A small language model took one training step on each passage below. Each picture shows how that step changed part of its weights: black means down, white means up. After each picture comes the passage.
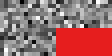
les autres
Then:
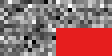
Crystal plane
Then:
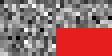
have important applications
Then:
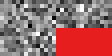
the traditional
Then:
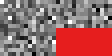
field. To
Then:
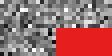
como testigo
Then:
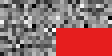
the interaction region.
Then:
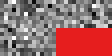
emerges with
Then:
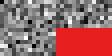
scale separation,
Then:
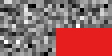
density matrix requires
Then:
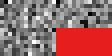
както и
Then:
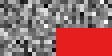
влади чи
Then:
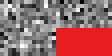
est assigné
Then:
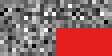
observations were obtained using
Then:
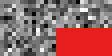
two stable
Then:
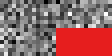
har kuni
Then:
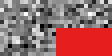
Che María
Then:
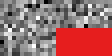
is a fractal
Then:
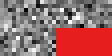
{where we
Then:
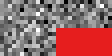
effect), and one
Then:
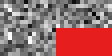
that online
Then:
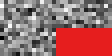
where LCL
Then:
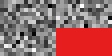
the result that the
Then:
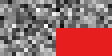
kernel performance
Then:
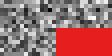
dimensions; we
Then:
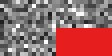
measurements are often
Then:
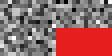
com o que
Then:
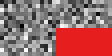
el ciclo
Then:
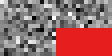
more discrete
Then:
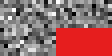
observar que los
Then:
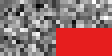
na face
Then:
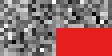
one may be
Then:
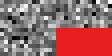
and mixes
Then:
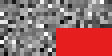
o kentin
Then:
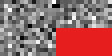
complexified geometry and
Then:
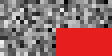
The nucleons
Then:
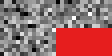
target coordinates are
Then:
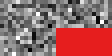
one that is
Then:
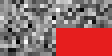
the resonant behavior
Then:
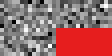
fermionic terms in
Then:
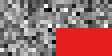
mas ele a
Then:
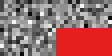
the density contrast
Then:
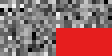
The material model is
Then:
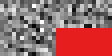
THN and
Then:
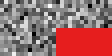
which is given by
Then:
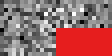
techniques were
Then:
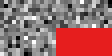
las utilizadas en
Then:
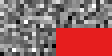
em placas
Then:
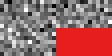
did not
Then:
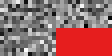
the idea
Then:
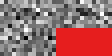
but it is not
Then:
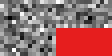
mentioned in
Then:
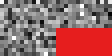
an MHD
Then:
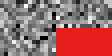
of the current paper
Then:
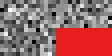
the ZAMS
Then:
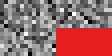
the simplest
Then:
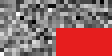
generated by a
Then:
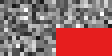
since iterative
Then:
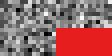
при разных
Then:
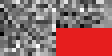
complex form of
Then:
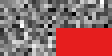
influyen en
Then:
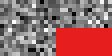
por diversas
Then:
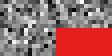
applies to
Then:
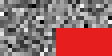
the original one
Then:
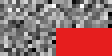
of custom
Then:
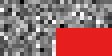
each of these
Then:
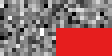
to analyze the
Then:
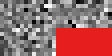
in terms of
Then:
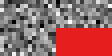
shu bilan
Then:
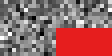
able to
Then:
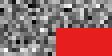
Aghion et
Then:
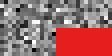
degree of phase
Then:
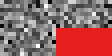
conclude that
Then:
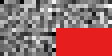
so that the
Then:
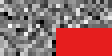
of Black
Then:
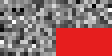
meados da
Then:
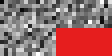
ao Instituto
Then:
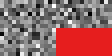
de destinar
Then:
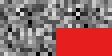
algorithm components as a
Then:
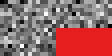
от общества
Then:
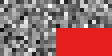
which define the
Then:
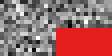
if it detaches
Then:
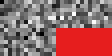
randomness with constant
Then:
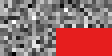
is evident.
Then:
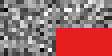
should be made
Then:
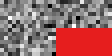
o sistema de
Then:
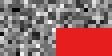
de obras
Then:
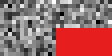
information about a
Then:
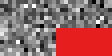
helps minimize
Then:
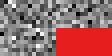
mode supported
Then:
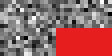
que se utilizó
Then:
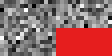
the rotation of
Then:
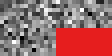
by more than
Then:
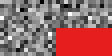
том, что
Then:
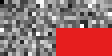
va amaliy
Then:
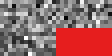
access the
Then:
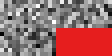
strength of the
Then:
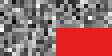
different reduction parameters
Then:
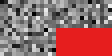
и др
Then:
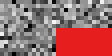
as the large
